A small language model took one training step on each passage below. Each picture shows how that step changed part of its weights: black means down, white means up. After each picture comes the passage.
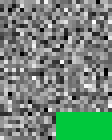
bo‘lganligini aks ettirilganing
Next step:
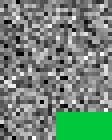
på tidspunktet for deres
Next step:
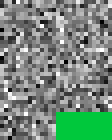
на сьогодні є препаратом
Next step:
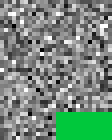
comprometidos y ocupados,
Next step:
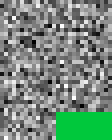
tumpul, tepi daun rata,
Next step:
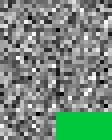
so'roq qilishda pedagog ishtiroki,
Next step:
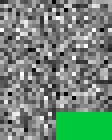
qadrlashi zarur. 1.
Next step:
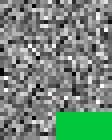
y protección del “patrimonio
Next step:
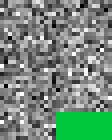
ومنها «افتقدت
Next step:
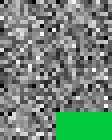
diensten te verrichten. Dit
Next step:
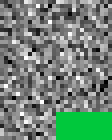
de jurisprudencia es susceptible
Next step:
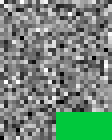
avtomobil tezligini pasaytirmasdan
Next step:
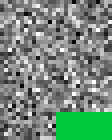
particulares; e, enfim,
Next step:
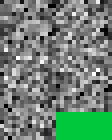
anlamlı olduğu belirlendi
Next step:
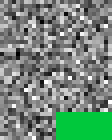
ushırasıp turadı: –
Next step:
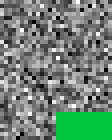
olib, turli xil cho'zimga
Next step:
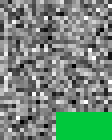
turardilar. 995 yili Gurganch
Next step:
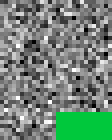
qui, au niveau européen est
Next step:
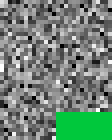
que los descriptores de Fourier, que
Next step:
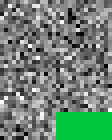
study and pre-experimental design; in
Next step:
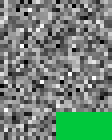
російські телеканали —
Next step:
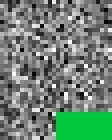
причинными, случайными и
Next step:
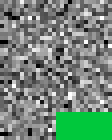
fiziologiyasi bo'yicha olib borgan
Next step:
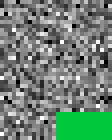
artificial intelligence in
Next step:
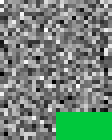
coleta de provas deverão ser
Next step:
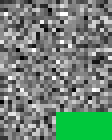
need for greater dissemination of
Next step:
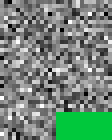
экспорт салоҳиятини
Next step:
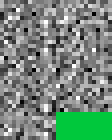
вақт сарфлашимиз
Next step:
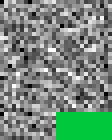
aula. P9. El aula
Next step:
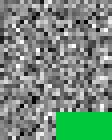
таржима қилинмайди.
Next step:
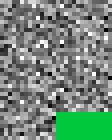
Neste sentido, conhecer bem seu papel
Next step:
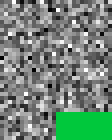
E Buenavista, K Siliveru,
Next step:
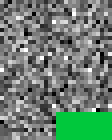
К). При переходе от объемных
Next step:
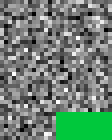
DIAGNÓSTICA No que
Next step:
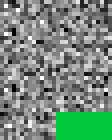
иқтисодиётнинг кам
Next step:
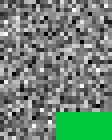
строя. Характерно то, что
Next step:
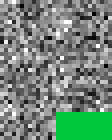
Ф.К. Халлоқов*
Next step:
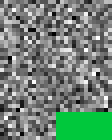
Sosialisasi dan Penyediaan
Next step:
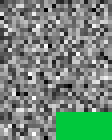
edilmektedir (2). Vegan
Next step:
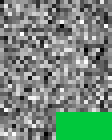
инвесторни мотивациялаш
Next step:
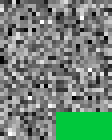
text creation, revealing of the
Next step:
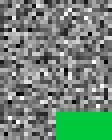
Fakat bunu, "Kur'an
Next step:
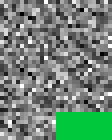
bu madaniy farqlarga bog'liq
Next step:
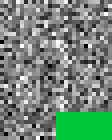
общего списка встреченных видов
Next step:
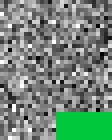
du Colloque sur la gestion des
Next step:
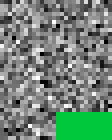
valt af te leiden dat men aan
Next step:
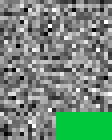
topadi. Intellektual faoliyatning erkin
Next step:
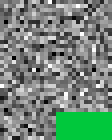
konferensiyalarda tadqiqotchilarimiz
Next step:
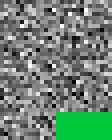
xodimlar ijobiy xarid
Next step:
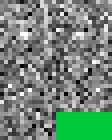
hisoblashda muhim ahamiyatga egadir.
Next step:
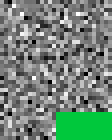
and examination of each type of
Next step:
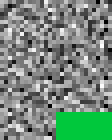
conjunto, transformando o conhecimento
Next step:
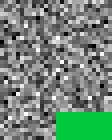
years we have had considerable
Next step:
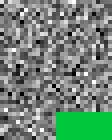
axborot texnologiyasining asosini global
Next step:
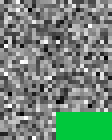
desagradable (Evers et al.,
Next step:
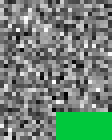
xislatlarini tarbiyalaydi.
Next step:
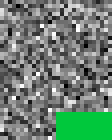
semantik va shakl xususiyatlarini aniqlash asosida
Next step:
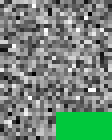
ennemis ne sont autres que des
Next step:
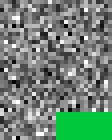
борадиган ишларини тартибга
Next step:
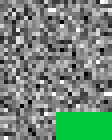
вирішував завдання
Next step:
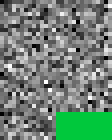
Feature Representations and
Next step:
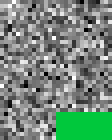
casos. Naquele estudo,
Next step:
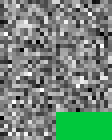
taqozo etmoqda. Inson muhiti
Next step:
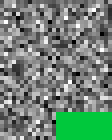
este programa se espera lograr un
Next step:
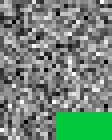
o de Pessoal de Nível Superior
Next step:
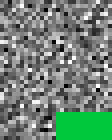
enmarcaban en el “paradigma de
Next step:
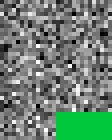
este calificat ca fiind o
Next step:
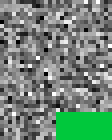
fields. Keywords.
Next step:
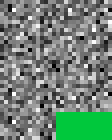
pada proses pelaksanaannya seleksi
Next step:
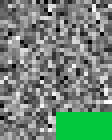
положил факт наличия на
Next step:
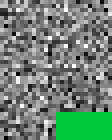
empobrecido, como apresentam
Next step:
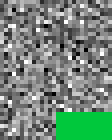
niet altijd zo makkelijk
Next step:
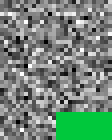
g'oyalar bemorlar,
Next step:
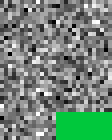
топадилар, аксинча
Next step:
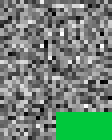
dosagens seriadas para a constituição da
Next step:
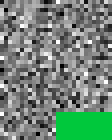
boshlang'ich maktabdayoq
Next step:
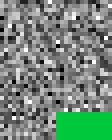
на экономические санкции Россия
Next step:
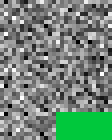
chiqarishga **muvaffaq**
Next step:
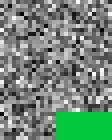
bugun har qanday davlat xalqaro
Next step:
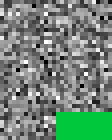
o'zgarishlar va kompleks
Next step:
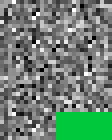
женщин 11 репродуктивного
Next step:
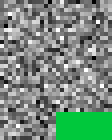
conhecimento na sociedade atual. O estudo
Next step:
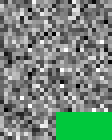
темношкірих, і
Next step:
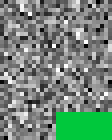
chiqindilar mavjud bo'lib, ular
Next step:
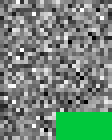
lopende contracten premiën
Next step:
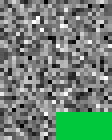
10). Hâkimiyet-i
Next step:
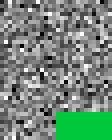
Erwina Behrendta (PAN
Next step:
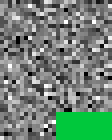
(sohalar bo'yicha) -
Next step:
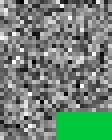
"May na-Marites ako este
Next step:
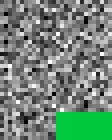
Pitirim deb qo‘ydi.
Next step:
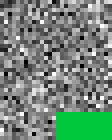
de vida para os indivíduos que
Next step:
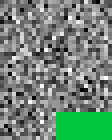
1. Антонов С.
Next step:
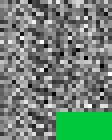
poświęcając na to
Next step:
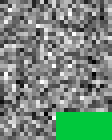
sexualidade pode favorecer aos
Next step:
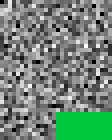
na inclusão de crianças com TEA nas
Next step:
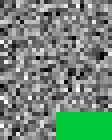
% ва 23,1 % ҳолатни
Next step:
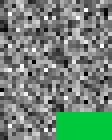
fanlari bo'yicha falsafa doktori (PhD),
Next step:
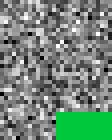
делу сложенице налази се
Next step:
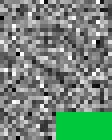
antar variabel penelitian
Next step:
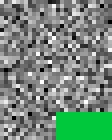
досліджень, головне з яких
